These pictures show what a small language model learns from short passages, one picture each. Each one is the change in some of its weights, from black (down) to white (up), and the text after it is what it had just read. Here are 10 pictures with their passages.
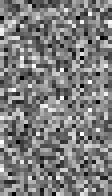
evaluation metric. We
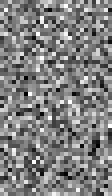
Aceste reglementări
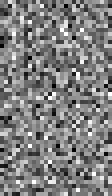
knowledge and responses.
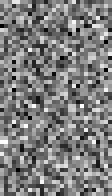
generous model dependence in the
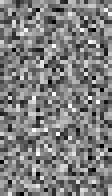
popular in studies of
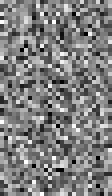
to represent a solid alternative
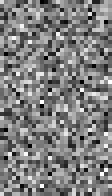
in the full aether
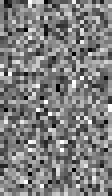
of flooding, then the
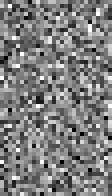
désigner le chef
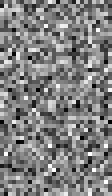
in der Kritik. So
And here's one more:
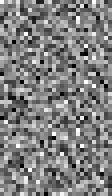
sensors during the next
